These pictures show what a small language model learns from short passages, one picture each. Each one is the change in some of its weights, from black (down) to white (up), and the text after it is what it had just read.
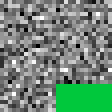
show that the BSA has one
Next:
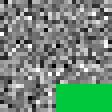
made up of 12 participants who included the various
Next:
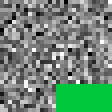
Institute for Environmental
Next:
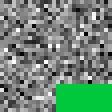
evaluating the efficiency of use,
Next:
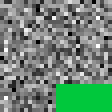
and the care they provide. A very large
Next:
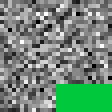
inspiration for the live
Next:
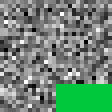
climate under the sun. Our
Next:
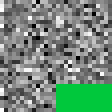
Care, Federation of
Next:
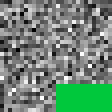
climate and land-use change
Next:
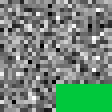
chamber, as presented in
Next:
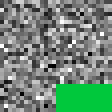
methods. The concept of "information
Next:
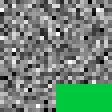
and Modern Education,
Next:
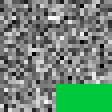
use of this method, extreme
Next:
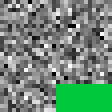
the teacher reads each verse
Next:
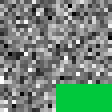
simulations for 25-bus
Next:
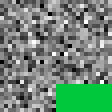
condition despite improvements in
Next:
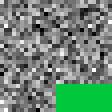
achieved for the as-cast
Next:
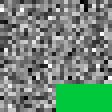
with the aim to detect the presence
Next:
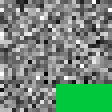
been lower, but interactions with
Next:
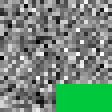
et al. (2020) we build
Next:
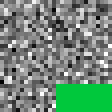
- Column J – to
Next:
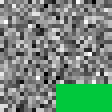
polymer, alginate
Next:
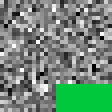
funding from some lenders in as
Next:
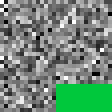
(a witness), and only
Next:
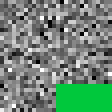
both datasets (reference set and
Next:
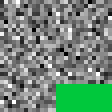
Model summary
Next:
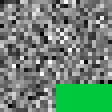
test, the wopt value
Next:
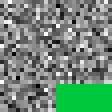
During submergence, the
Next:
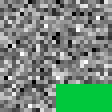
a term from an algebra of
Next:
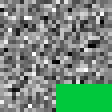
after 28 days of ageing;
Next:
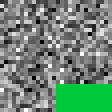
for the corresponding cluster.
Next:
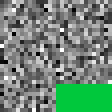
the stakeholders) and
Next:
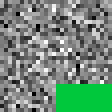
gender and age, but most
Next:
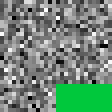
differences between the crystal and
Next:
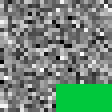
are hydrolysed, while
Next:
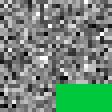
to protect themselves from high
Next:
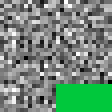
technology, increasing one order of
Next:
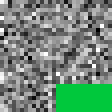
targeted by the Rhysida
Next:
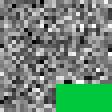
encouraged to develop their
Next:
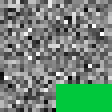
in tasks such as, for example,
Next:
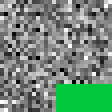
*mitigations* they provide for
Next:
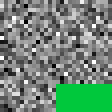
Strongly disagree
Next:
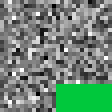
effective in stressful situations
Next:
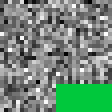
We should mention that if a
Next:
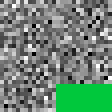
model enables organizations to use
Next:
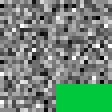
Huston, TX,
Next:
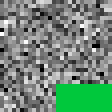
capabilities and can only be applied
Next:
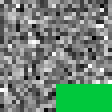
same age, are key objects in the
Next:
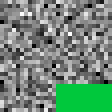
substances and product Q1A
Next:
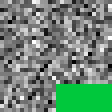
abstract percentage. Another
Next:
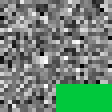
the error from the RNN
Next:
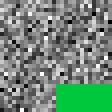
to an unpublished medieval
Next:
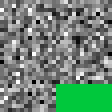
food distribution and relief efforts
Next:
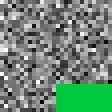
on shared pedagogical
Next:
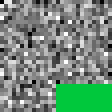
Conductance cooling allows
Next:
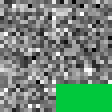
agreement with a decrease in
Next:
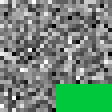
fractional case. To deal with
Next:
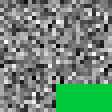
due to the continued indexing
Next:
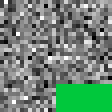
by long water exposure in terms of
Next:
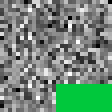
be defined as following formal
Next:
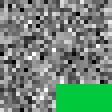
an across-culture comparison
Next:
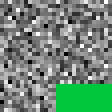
Augmented Fuzzy
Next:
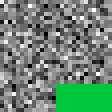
type H₂ which is typical of
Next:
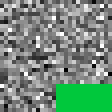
[23] whose existence have not
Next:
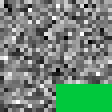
the marital status variable of
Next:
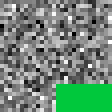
LULC datasets were developed
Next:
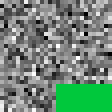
the gesture editing, we
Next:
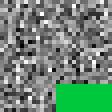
are a plethora of challenges
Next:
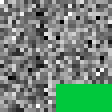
the end of the classifier, the
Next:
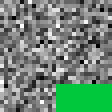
your answer here:
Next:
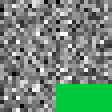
and USAK generally
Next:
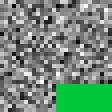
years. Age, contact with
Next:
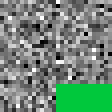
been observed, however, in recent
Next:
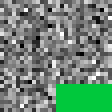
ferritic core has produced
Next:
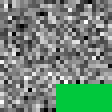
practices, and ensure a
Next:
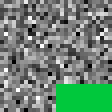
to use. Every student's
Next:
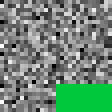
of input value x can be calculated
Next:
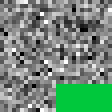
at a pH between 2 and
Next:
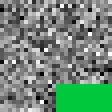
(PLA) is a
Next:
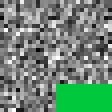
Herstellung*, PCT
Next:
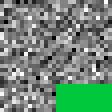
a negative effect on both. Once
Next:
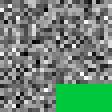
[5]. Studies of
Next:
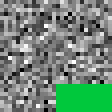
LTE, being carried out on
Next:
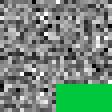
one in five 16 to
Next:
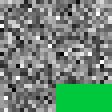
to capture texture features.
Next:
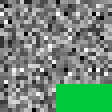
a selected set of genes related
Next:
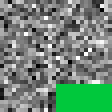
the personal educational environment through the
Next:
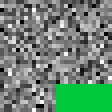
of Learning-cycle.
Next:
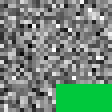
major cause of failure of the
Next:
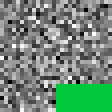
motion, moving sound and
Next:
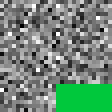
as an act of environmental
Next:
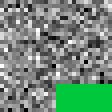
profiles, including serum
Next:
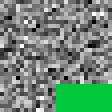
after 4 ½ years of intensive
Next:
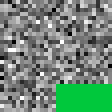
assessment, and educational technology. He can
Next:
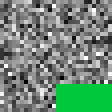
It is not clear how to assess
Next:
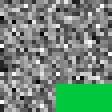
stay in good financial standing in
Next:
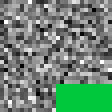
such implementation in the context of
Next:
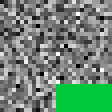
of electronic information resources among
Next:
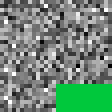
symbol of the newly
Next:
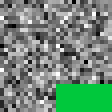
solvents, it is essential
